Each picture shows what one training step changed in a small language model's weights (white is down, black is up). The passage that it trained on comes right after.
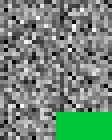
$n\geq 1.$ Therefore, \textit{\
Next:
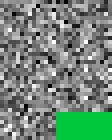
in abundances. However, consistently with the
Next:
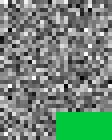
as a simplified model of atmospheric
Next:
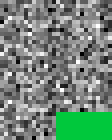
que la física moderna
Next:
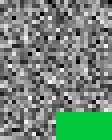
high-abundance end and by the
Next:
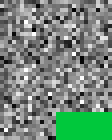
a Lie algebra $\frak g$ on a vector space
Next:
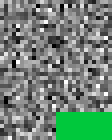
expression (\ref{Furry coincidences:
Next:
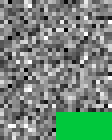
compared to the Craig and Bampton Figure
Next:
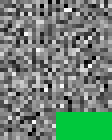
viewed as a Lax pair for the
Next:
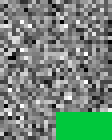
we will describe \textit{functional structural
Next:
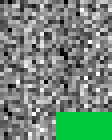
and \S\,3, respectively. In addition, we
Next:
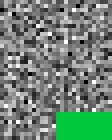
automatically generating documents from the source
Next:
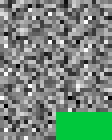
odd}. \end{array} \right.$
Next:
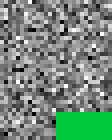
\end{align} where ${\cal I}(x,
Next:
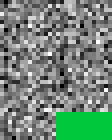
Concentration-Compactness theory,
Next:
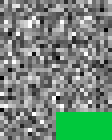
is represented in red. The horizontal axis represents
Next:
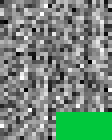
scheme \eqref{LG}. Then there exists a constant
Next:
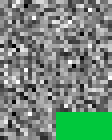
the \textbf{multiplicity lattice} $\Lambda$
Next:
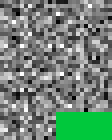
constraints \eqref{p2lin}. In
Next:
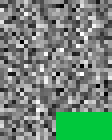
to derive a contradiction. Applying
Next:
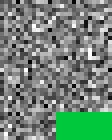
subspace spanned by those vectors. Let $\psi$
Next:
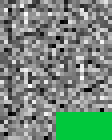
\end{equation} Of these two solutions , we
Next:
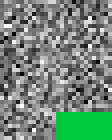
different values of $B$: row one has
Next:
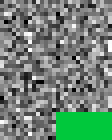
with values in a Banach open set. This result
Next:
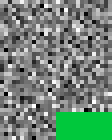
map $f_* :dx\mapsto dy$ defined
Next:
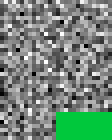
gradually introduce it. Since we have never observed
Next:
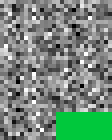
the {\em vertical torsion function}
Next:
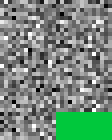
to north; see also Figure 4). All
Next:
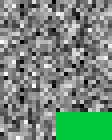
> 0$. For any $\eps >0$ there exist
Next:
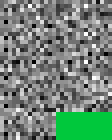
quite general example of this type, construction that can be
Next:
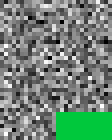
first derivative of the response. (\textit{b})
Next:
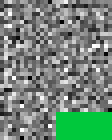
subspaces. Choose any $n \in
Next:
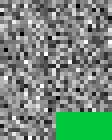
in the first few rows. The reason for this is
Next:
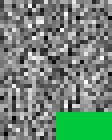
general definition of the Abelianization, which is however not
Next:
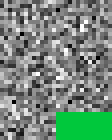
of the whole 24 $\mu$m detected
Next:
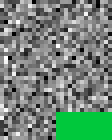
depth $d$} \begin{algorithmic}
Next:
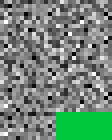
If fast particles are released in the decay of
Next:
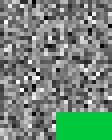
in the Dirichlet--Neumann operator
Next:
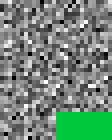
transformations from it (in the sense of
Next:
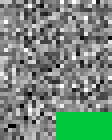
thank my advisor Steven
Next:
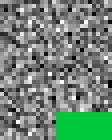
$4 \times 4$ unitary leptonic
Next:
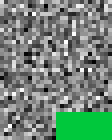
is the map $r:S\rightarrow{\mathbb
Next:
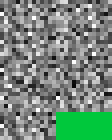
sur un relèvement du groupe
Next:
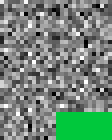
orders of magnitude smaller than the energy scales typical
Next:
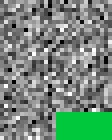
and should not be interpreted as representing the
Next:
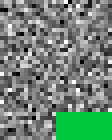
the ideal of $R^{O(N)}$ generated by
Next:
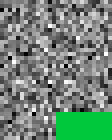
\tilde{\theta} \epsilon ^{0j
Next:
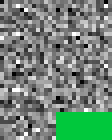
accordingly from the measured EVM values of
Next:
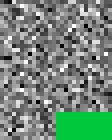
theory. Thus, the linear evolution equation for the matter density
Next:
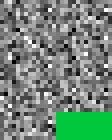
"(" remain waiting to be matched as
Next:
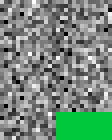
Naturally, we may expect this method to
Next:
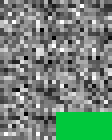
some other statement or property is different than in the original
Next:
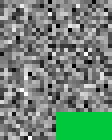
directly from \begin{equation} \widetilde{\mathcal
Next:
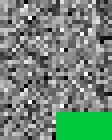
eliminate the inter-slab interactions.
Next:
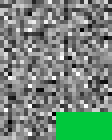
\\ V \end{bmatrix} +
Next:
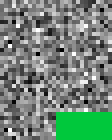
The graded Lie algebra $(C^{\ast}(V,
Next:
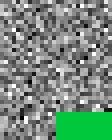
matrix to this subspace, indeed a
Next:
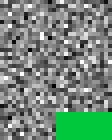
gravitational phenomena. This issue was
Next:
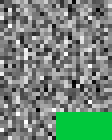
neighborhood $\mathcal U$ of the origin. For example,
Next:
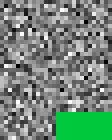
\Omega_i} f v_h^idx
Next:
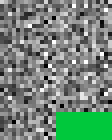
significant is that this relatively simple lemma admits a
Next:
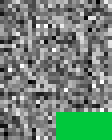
of $H(\bF)$ in the definition of
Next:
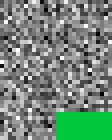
transactor with its adjacent units.
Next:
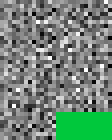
diatomic $N_2$
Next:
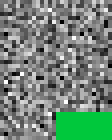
which is structurally similar to the Stokes
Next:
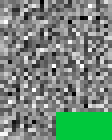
deviations on the order of tenths of
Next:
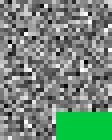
best-fit and the maximum allowed values of
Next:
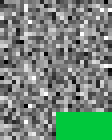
i}) and, using it, ({\it
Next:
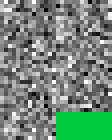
in the spherical basis ($\mathbf{e_{\pm
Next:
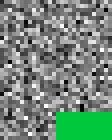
\upsilon)y_N)\right] \\
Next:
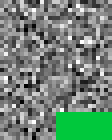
hopping processes $t_{A\leftrightarrow B}$,
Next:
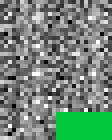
the Poincar\'e duality isomorphism. The lemma
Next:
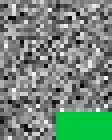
subalgebra of ${\frak J}$ such that ${\frak
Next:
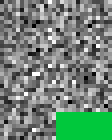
the spin-hall effects (SHE) of
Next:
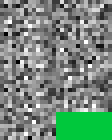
the random variables are Bernoulli and the graph
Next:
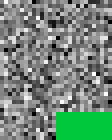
include it as a prelude to the informal
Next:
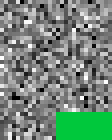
where $\eta_k$ is the corresponding Lagrange
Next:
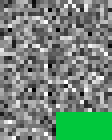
1.49 to balance exploration and
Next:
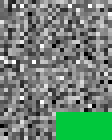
82 observations of flaring M dwarfs
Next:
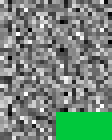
peaks with 2D Gaussians gives the location of
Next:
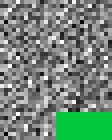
acceptable relative to raw traces and
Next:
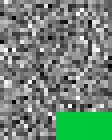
smaller than $t_c$. In terms of the
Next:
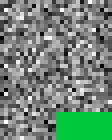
Functor} Our main result proves the existence of
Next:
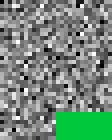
The 9.1 nm dual-gated
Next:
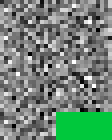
deviation from the fit) contributes in values of
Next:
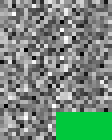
on the approximation of volumes of a convex symmetric
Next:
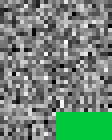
is $2(r-1)$-regular for some
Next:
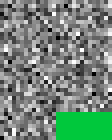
is based on the mirror image alignment of
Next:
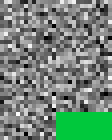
Kent at Canterbury,
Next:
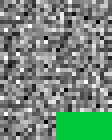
Consider several important results concerning radical differential
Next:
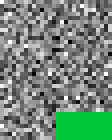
the decisions compose without an additional failure of
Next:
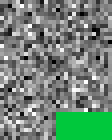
shows qualitative results of our method
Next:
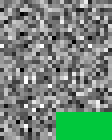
independent of $\e, \g$ such that \be
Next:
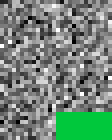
the definitions (\ref{DkDef})
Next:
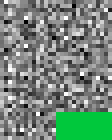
all three might play a role in an answer
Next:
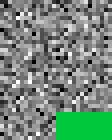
\bibitem{Liu1} F.
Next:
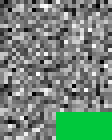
extensions of $\tilde{F}(x)$. We will
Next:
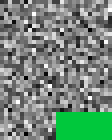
and\ only\ if} \quad P
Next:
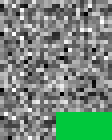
we restrict ourselves to parameters of the form
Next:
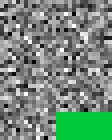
are all non-negative integers. In this
